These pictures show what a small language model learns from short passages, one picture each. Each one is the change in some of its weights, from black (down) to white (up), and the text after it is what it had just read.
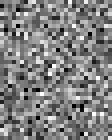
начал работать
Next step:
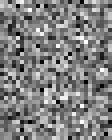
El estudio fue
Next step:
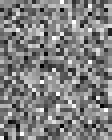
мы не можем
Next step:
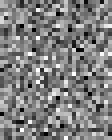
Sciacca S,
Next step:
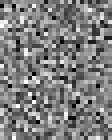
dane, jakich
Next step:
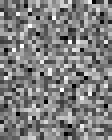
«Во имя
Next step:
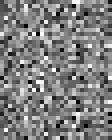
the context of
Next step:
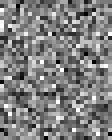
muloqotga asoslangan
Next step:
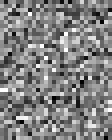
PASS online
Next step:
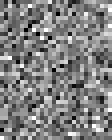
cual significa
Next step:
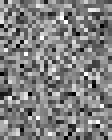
хранятся в
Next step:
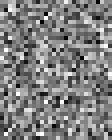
ficando alertas
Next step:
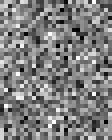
tiennent compte
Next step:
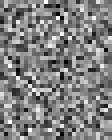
сектори і
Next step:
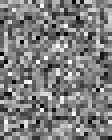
de los servicios
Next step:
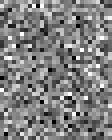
the development of
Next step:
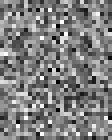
eng dolzarb
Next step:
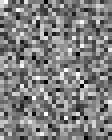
unda yangi
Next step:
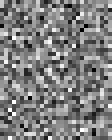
4) Fanga
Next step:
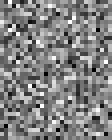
мощност от 15
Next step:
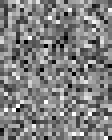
у вигляді
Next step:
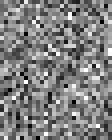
um importante elemento
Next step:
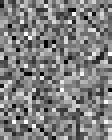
more than 40
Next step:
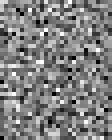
отдыхом, не
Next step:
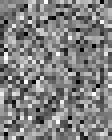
of mother and
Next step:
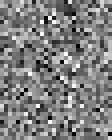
de Máster:
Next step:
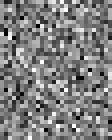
con lo relativo
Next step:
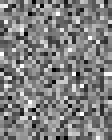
A portion of the
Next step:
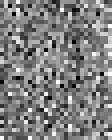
presença de um
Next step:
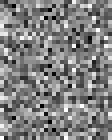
Abbildung 1:
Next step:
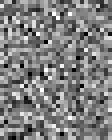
lorsque les
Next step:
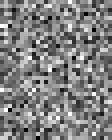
interest was the
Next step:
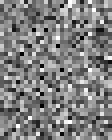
d'un corps
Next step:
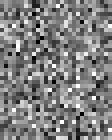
capaz de estimular
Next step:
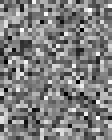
la banque et
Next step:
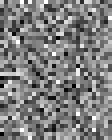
los grupos de
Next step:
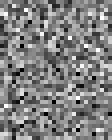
тому числі
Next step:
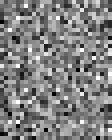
sifatida asrlarga
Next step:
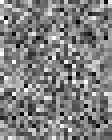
terminal een
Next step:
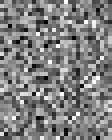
DR, Passeri
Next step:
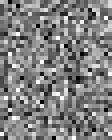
sobre o mundo.
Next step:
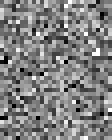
Thanks are
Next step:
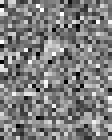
yanada samarali
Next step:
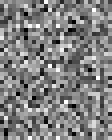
qurilmalar va
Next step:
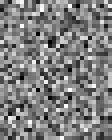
Resultados: El
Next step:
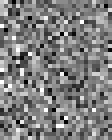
alır. Sonsuz
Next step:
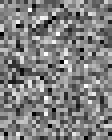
a la paz, y
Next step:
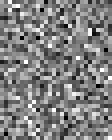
декодера, так
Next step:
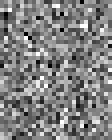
taba mui
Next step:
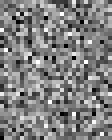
соучастии в
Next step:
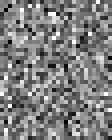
keyinroq esa
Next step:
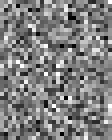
um rompimento
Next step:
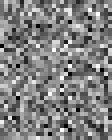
real narxlarni
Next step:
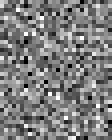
qaraganda rivojlangan
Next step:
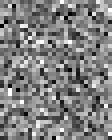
disediakan oleh
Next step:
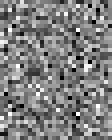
islamique de
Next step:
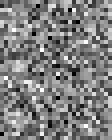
manejo de
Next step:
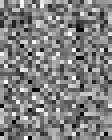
una condición que ha
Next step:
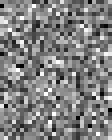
zich tussen
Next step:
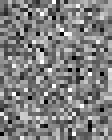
acuerdo con que
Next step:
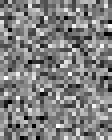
qiynalmay va
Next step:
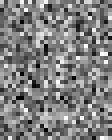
los gastos del
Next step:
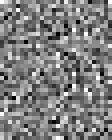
asosida muallif
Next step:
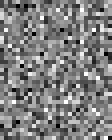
ишлар ёки
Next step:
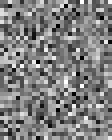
O'zbekiston milliy
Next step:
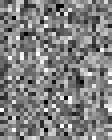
para um vício
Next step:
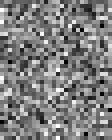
de modellen van
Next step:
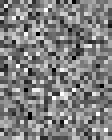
route "The
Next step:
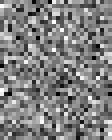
data collection
